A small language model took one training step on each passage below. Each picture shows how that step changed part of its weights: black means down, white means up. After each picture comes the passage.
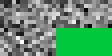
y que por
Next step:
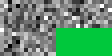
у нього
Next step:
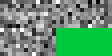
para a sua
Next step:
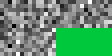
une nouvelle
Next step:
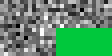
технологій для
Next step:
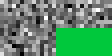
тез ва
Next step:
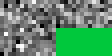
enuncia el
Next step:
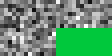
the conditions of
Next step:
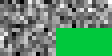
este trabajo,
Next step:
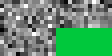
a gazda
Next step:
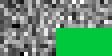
sus elementos
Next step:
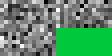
– жамият
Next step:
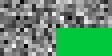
& Herr,
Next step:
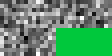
nada nos
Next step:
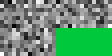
de ce produit
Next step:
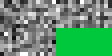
é fundamental
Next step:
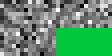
la frente,
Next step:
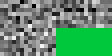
dal difetto
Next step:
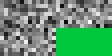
educativas que
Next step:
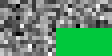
and Academic
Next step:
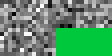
notório o
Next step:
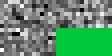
assistance and
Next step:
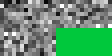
la prensa
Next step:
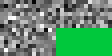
på elevenes
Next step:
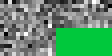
a Padova
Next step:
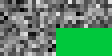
un guía
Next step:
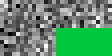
у больных
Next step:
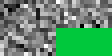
hamisha muhim
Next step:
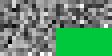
dans son article
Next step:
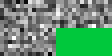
sido apresentado
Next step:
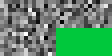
sampai dengan
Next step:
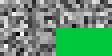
poder, os
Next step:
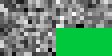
formas de
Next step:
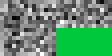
модель –
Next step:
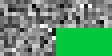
bilim va
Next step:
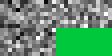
que aún
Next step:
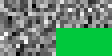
Medical Sciences,
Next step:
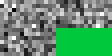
propôs uma
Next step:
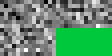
per capita
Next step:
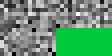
ideal de
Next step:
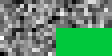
od strane
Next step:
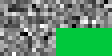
bilden med
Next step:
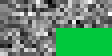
e artístico
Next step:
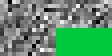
влади України
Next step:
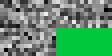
que busca
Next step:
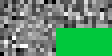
Procedure and
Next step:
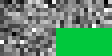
el estudio de
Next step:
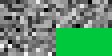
Texas din
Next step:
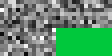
mediante el
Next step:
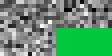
bir inson
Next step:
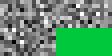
Uzbekistan //
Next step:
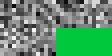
si podemos
